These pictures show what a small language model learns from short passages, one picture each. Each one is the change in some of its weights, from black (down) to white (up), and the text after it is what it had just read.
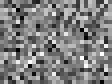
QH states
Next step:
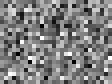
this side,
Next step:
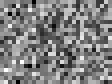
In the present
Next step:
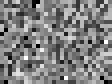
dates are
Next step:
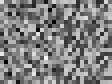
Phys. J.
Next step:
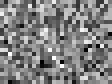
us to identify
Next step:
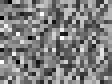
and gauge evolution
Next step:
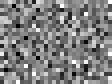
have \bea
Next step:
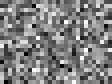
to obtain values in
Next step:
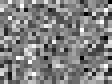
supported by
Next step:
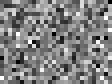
the lack of
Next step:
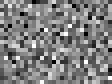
\le y
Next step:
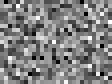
released &
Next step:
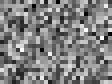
the referential
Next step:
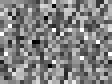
We obtain so the
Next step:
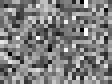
the disc to
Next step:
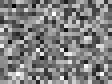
plus the
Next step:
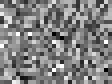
following relation between
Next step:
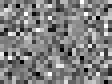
described above,
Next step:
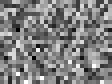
the theoretical
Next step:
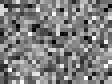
sector effects
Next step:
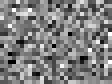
affects the
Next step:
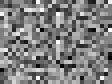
zero while the
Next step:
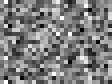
the actual
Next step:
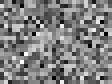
in all other
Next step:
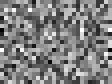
effect of the
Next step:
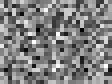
calculated from the
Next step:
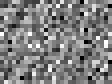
a regular
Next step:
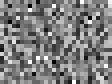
assumption in
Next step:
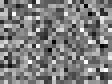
final model to
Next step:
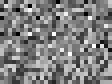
the branes
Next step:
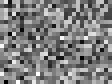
2-dimensional case
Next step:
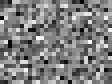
of CC,
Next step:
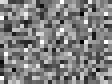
and values computed
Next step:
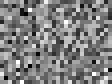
A localized spin
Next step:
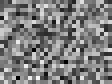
of the above three
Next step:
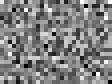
We have seen
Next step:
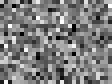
appear in the
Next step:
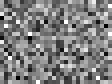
wave functions with corresponding
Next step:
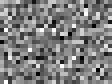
There are
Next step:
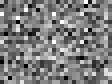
title here
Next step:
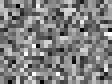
begin with,
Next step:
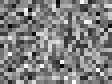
to not interact
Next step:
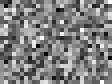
as well as a
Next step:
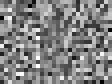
by electric
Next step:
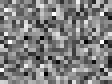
does not correspond
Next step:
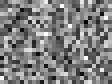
at the order of
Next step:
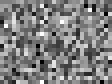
electrons produced
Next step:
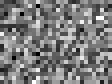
given the expected
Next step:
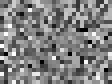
with variance
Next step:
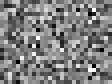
the original form
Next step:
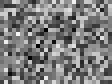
the network,
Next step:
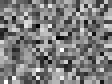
used the parameters of
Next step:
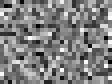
stellar magnetic
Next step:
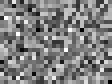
were found for
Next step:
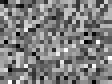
curves: in
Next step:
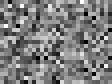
the four-dimensional
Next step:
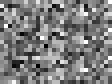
four firms
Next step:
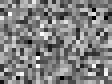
electric field.
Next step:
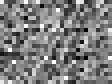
$\sigma \sim
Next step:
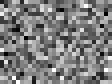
detected via
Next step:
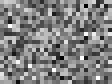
the sequence
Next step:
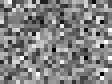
in turn,
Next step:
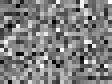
of mobile
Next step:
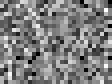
indicated by
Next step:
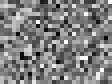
account the
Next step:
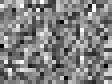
contained no
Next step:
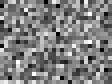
of $\Qt
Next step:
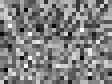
As a result,
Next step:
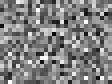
The canonical
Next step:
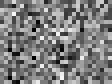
those due to
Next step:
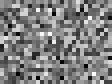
presents the
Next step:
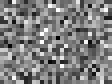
obtained and used to
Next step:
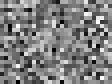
in Parker
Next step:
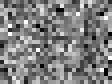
denote the probability
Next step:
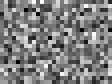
select number
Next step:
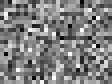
of this, the
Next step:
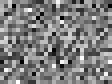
The rest frame
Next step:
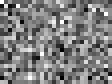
eye for
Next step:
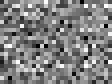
scale considerations into
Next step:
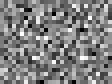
\\ \notag
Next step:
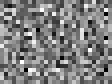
simulated cross
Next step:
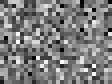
different. It
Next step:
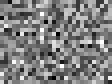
and mixing
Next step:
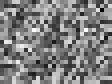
the reference
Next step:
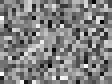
invariant function of
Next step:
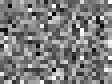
stationary in
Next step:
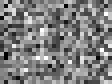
that GNN
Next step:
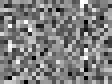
emission probability, there
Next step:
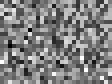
fact, a
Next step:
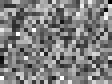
the direction of
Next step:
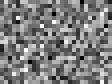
summarize the
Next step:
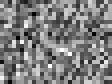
using Eq.\
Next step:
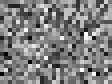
magnetic field are
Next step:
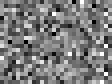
quantum spin Hall
